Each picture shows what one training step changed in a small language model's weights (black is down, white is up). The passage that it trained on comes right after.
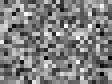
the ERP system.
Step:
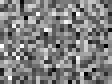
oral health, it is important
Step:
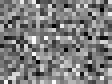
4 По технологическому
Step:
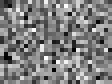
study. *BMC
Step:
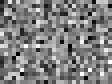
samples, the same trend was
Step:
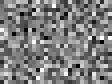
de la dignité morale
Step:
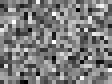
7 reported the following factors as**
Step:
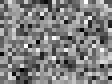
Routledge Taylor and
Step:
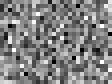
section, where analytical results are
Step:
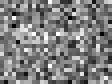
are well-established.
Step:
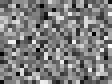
gaining deeper insights
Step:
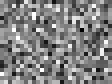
Elle prend plus de
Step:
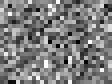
tam anlamıyla
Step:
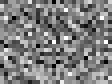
case of abelian groups.
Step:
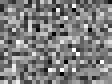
expected to have a negative relationship with
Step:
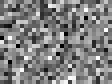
outdated and do not
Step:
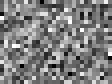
reported by 10% of respondents.
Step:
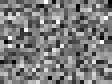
for cardiovascular morbidity
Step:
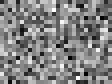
Peraturan Presiden
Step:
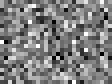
other teams before the ultimate
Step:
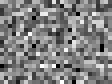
construcción es debido al
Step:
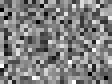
de la nature et de la vie
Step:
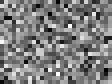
incisors and first molars
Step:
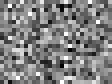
various PVA/MFC
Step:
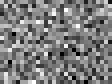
such as kidney
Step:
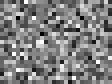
in addition to developing human skills,
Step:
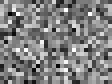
procedures [7, 30,
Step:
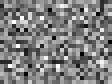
seguir. A primeira
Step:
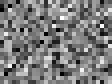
This includes information on residential,
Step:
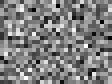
majburiyat va
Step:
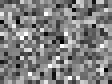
settings. We used a
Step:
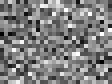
surface modes is 54 The
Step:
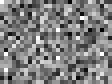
togʻli xududlarda
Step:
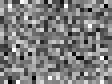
y Arte de Calle
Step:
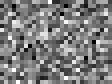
information systems and training [13].
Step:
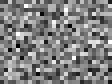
детей, обязанность,
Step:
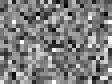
as shown by d^9
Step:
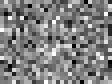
except for sheath blight
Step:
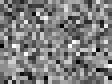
effect of the Bacilli
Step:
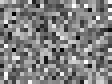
of antipsychotic
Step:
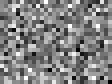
is a computer monitor and a
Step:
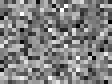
pós-Revolução e
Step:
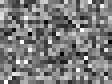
approach in teaching. Item 2
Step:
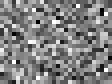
the slotted floor
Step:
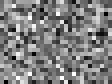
is shifted with respect to the
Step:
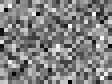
and relations between core European and
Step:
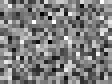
which are ultrasonic,
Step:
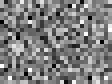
y consecuente producción de
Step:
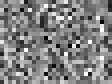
são exemplos de personagens que
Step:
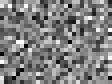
correlation coefficient (r) of
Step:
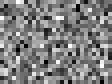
und das Gebet im
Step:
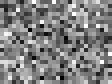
el grupo de IPM
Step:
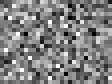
IAIN Sunan
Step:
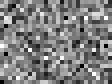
spalk terhadap
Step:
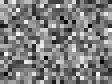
que o rodeia.
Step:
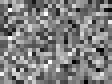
prospects of Ukraine
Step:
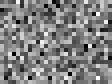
**U, V and T points
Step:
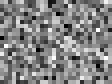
along by legislation changes,
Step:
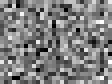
South Australia, and the
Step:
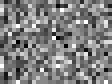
G.; Martina,
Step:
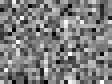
contents best learnt via
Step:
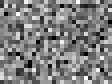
Triglycerides in
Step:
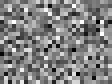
at least six months later. A
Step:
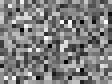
EMI, management, et
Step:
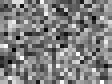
open source Global Navigation
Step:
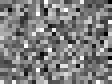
of sex and gender relevance in research
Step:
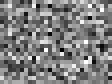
sababchilaridan biridir.
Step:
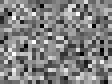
Nigeria has meant persistent threat
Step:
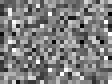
[12]. A study conducted by
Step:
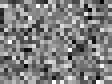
advr mobaynida
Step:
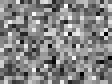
свій правничий орган
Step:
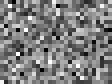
is te ageeren. Er is
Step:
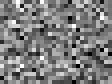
"Study of Rotation
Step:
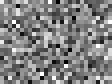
the ruthenium complexes,
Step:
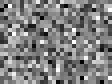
evin kapısı
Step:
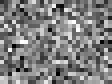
check "The Gridsite
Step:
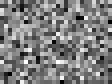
Janeiro. 2.
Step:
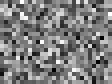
no número de casos, que
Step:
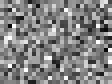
which includes the task of estimating
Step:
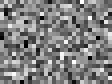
The evolution of Project Management in
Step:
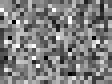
showed how the drive for meaning
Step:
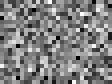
has found out that the dominant
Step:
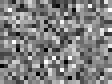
with a wavelength of
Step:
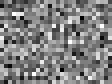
лозим. Бизнинг
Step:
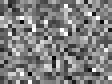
turini tanlashi bu
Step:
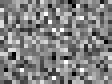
as circunstâncias
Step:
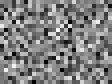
deve renunciar a
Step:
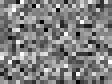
konseling karier.
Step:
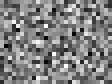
learners, the fundamental distance lies
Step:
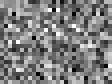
Pérez, I.;
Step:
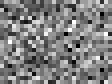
Laura: *Ela tem
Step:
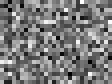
for the majority of NSF
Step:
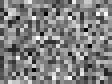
result in profits from market
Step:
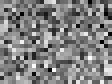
the body, resulting in superior performance
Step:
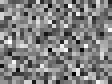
gaarne enkele
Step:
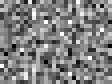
to reconstruct benign
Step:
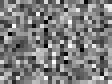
and the FAA were very
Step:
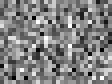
this idiom was first mentioned
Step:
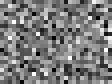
a great increase of these cells in
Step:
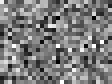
encaminhando-a para
